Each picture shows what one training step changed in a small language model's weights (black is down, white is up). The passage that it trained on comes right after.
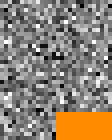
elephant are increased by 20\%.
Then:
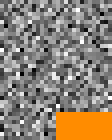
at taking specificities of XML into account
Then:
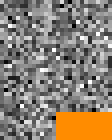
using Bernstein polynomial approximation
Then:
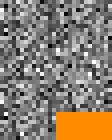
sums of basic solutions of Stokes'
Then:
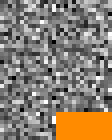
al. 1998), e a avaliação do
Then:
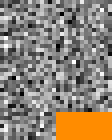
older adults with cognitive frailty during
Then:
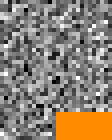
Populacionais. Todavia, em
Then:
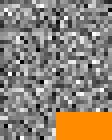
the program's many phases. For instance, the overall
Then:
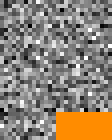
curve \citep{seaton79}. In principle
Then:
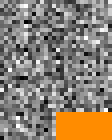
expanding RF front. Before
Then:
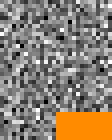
a teorização que um núcleo de estudos
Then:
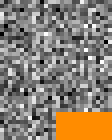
dastur bo'lib u asosan
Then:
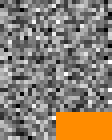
Humboldtian al universității de
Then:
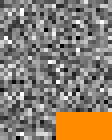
of the medical/non-surgical management
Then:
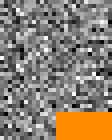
subcylindrica* (SW.
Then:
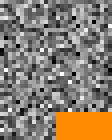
K (dm ³ /mol)
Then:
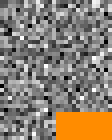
has a high water content so it is easy to experience
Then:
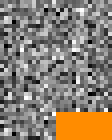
when it rises above certain limits or thresholds,
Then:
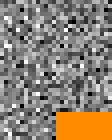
of chemical preservatives has prompted food authorities
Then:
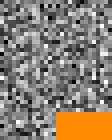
não europeu. Com base nessa
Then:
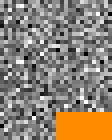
than redshift 1 to draw the above
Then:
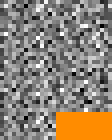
qosıǵında hayal obrazın
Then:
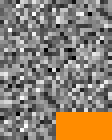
in different amounts of tidal force
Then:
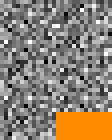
Єгипет та Ізраїль
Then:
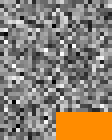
Below, in this section of the paper only the
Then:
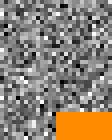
variety. Kirish. O'zbekistonning
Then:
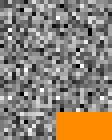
cosmological helium observations can reach an uncertainty of
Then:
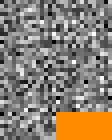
news. The intertwining of politics and
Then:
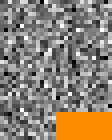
could potentially replace an editor), our method
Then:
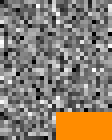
modulining s eni bo'ylab
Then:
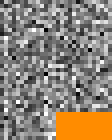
independent ones and by integrating out the imaginary
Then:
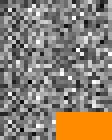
volume increase. At the same time the grid computing
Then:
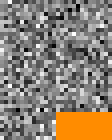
of Columbia University New York}. The
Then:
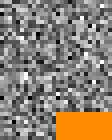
for $\pi^-$ production on the free
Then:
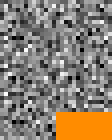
o novo lado e senti mais diretamente
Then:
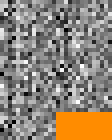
боришини таҳлили шуни
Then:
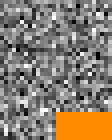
shows the structure factor ${S}(q)$
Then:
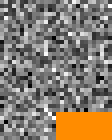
CGN Lettuce Collection //
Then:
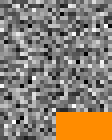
In Bitcoin network there is a proper management
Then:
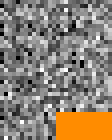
$\pm2\,\sigma_m$ around the
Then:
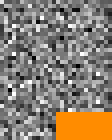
Manjakkollai P.
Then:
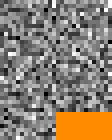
o si ha sido testigo de
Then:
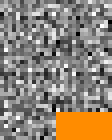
care influențează calitatea motivării
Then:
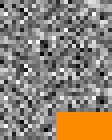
standardisation and interpretability, we conclude that they are
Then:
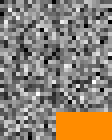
additional computing power available to concurrent programs.
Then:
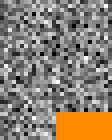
reactions involving species of CO, HCO,
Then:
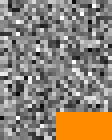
equally (and the two different polarisations no
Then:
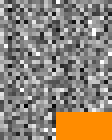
iqtisodiy islohotlarni, ayniqsa
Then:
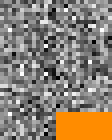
sample. As a result of our analysis of the dependence
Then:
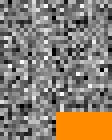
(FUV-NUV) color profile
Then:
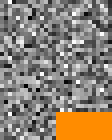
isotropic scaling results, and as a
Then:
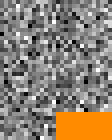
long distance. But here we can explain these features by
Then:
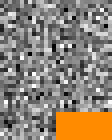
sotsiologlar” deb atalgan.
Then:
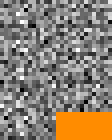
and engage constructively with members of another, particularly
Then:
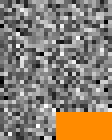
the inputs to the activation function. The
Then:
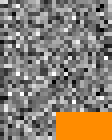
to the considered model the three main diagrams of
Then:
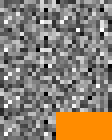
valores culturalmente associados com esses
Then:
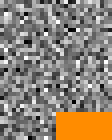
inundating roads and urban areas [29].
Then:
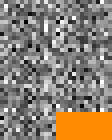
O estudo de caso apresenta limitações, como a
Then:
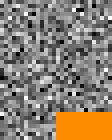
cause any dramatic deviation between the two
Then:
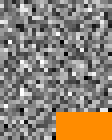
reasons, the experimental design method was used to
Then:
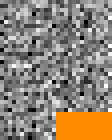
we will focus on the {\em dimensionless version}
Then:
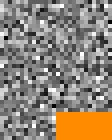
условиях региона и
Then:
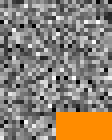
metric lack of semantic i.e. it does
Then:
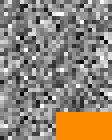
и власти государства -
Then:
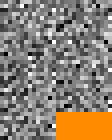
masalalar amaliy metodlardan foydalanish
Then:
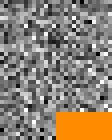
the scalar mixing with the Higgs. In particular
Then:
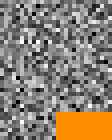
Helfrich which can be used to obtain an expression
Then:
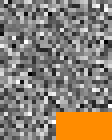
ЭЗ, Ашрафовна СФ,
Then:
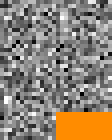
schematic vibrating machine body and an example
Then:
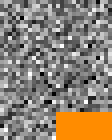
order corrections in a consistent way. We illustrate
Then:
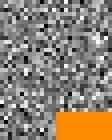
contribution cannot be clearly discriminated from the ionically
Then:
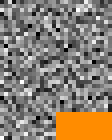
areas Strategic Report for Milestone
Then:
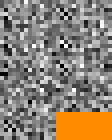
our speaking skills, we first need to know the
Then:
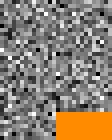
non-political crimes or from
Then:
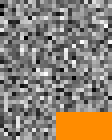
(sixteen) times more chains than
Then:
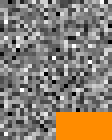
decay rate as a state-dependent parameter can enhance
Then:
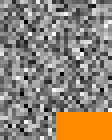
флора). Установени са
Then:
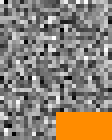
professor (Qozog'iston)
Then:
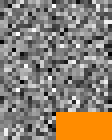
in NO metabolism has been associated with
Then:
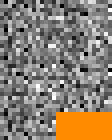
yutuqlari ijobiy tomonlari
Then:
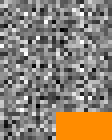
хулосасининг муайян
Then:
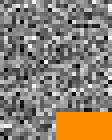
as digital business technologies also include: - Extended
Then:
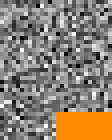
the aryl halide substituted at the
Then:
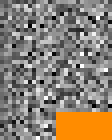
We combine core-level photoelectron
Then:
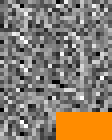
the stars for which all PSF parameters could be
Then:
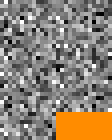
Резильєнтність в
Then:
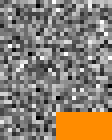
y el profesor, lo cual supone
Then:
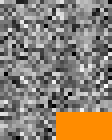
numerical thermohydraulic calculations. As
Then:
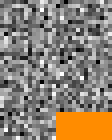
mechanical properties can be adjusted through variations in
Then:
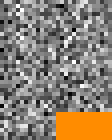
student, Samarkand Institute of Economics and
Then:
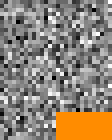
mos kompetensiya modellari asosida
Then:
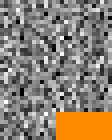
fiscal e do planejamento tributário,
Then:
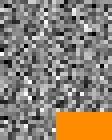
"slow" radio transients, traditionally
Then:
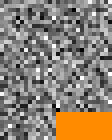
; elle était suivie par la
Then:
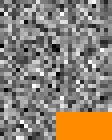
interval, or whether they are in fact stable,
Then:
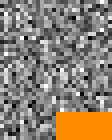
implies that our method to control the BDP via
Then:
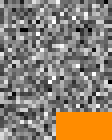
in Ref.~\refcite{Paul2010}
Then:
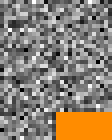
Coordinator and the European Commission.
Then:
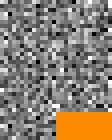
znajduje się w
